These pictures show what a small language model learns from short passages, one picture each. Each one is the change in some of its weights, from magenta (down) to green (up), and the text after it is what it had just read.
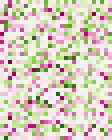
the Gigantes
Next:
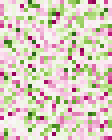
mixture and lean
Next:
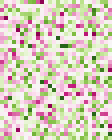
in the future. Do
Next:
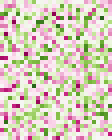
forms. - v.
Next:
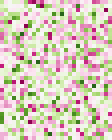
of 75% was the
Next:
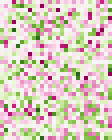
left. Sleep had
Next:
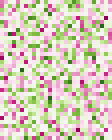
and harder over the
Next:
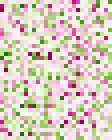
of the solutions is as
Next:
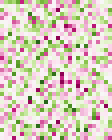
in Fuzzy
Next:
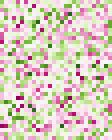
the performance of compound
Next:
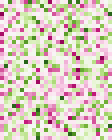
the sample and population eigenvalues
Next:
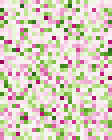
122 documents, an
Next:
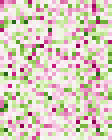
are supported by field research
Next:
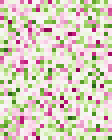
$\J$-functions more
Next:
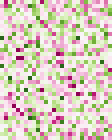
to the content creator or
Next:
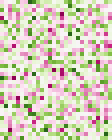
orthogonal, and
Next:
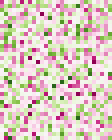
main objective of the present
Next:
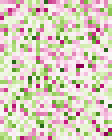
inequality, this is the same
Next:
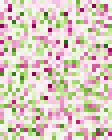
discrete and cocompact subgroup
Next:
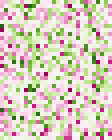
onboarding process,
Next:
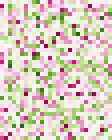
that the main part of
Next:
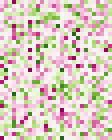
to the projective measurement
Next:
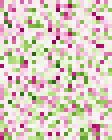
$r$ one of
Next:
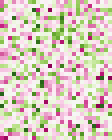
this consequence in an
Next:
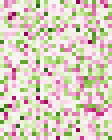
methods, enumerating steps
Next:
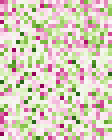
number of iterations, the
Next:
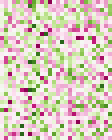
to zero on the set
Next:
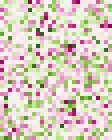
the log penalty
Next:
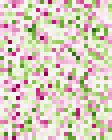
Fano polygon
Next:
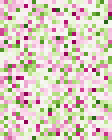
(A)}$ is bounded for
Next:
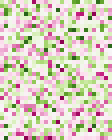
the HSYD's
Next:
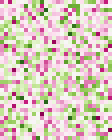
relationship exists. Although the
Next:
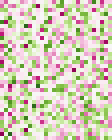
wound closure and
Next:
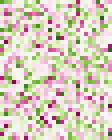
higher mean achievement than their
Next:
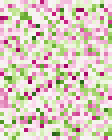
a rank evaluation is necessary.
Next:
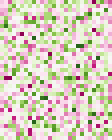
been a key step in the
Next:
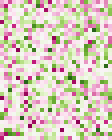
solution for 10-30
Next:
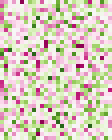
it is the hyperbolic
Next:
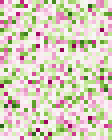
real algebraic variety is
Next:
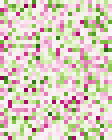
qualitative researcher
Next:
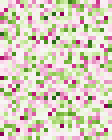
our standard MZI
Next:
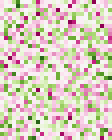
be joined to
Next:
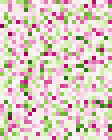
transform's dependence on only
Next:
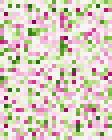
digital tools on oral
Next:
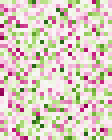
of Pilate, which
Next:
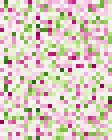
arbitrary product of the compact set
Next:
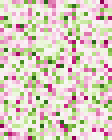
lattices, where infinities
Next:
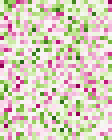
of a \lq
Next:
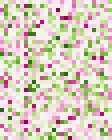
on DRVs for
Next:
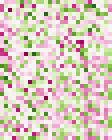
surjectivity follows from
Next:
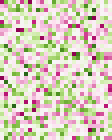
host was reared
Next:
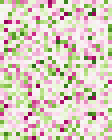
a go-to centralised
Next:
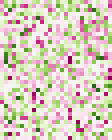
proposed that more research be done
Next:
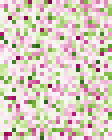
to introduce creative elements in
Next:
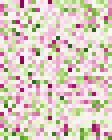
the Lie group $G$.
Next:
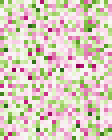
easy to see that the classes
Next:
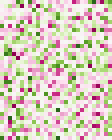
was a random effect (for
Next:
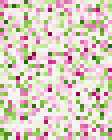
effective period of using digital
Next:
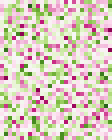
to be a free train
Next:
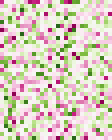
case $\Lg$
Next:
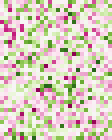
we understand the smallest constant
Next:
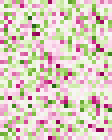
and let $c'$ be
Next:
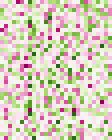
arc except for the
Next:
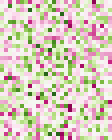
y Valores,
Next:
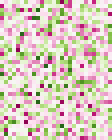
1. Comparative
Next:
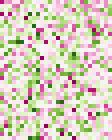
there was a statistically significant
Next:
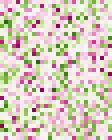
"Plant" was
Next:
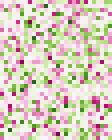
a point $x$ of
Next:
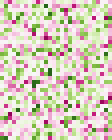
\[ \left.\frac
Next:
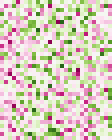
extent}) iff any
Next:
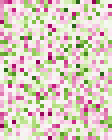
error term $\varepsilon$ is
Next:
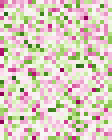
sum is of the form
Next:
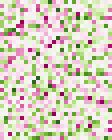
\otimes \rho'$.
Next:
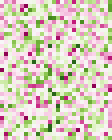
at most half the
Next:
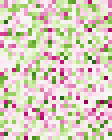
and tools actively. This
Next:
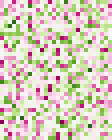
are subalgebras of
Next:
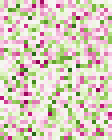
utilized for numerical analysis.
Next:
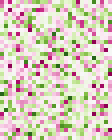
complementary partition function
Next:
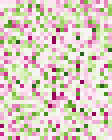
yield was 9.64 t
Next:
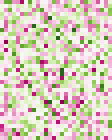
each spacecraft position
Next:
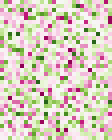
[20] performs an
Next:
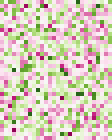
analysed the results and
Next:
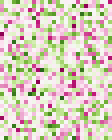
the turbines of
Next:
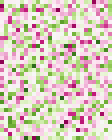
the logo of the
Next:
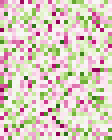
$X$ is the differential
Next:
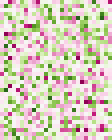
- {\displaystyle \frac
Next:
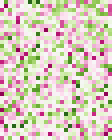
reagent also showed the
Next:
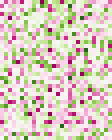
the model we can adjust
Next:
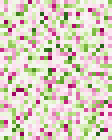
and $(\Theta \circ
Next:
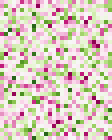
$v_d$ satisfies
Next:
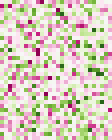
\rightarrow A$ as
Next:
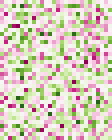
study, the researchers made
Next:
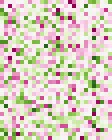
i.e., a strongly
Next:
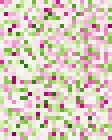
effectively, think
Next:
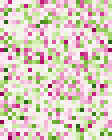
obtained. The values of the
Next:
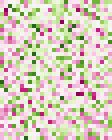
bound over the previously
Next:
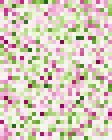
order to identify the influence
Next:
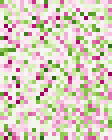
Human embryonic
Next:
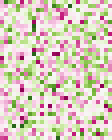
covered all the
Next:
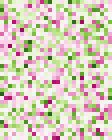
all their children. Moreover
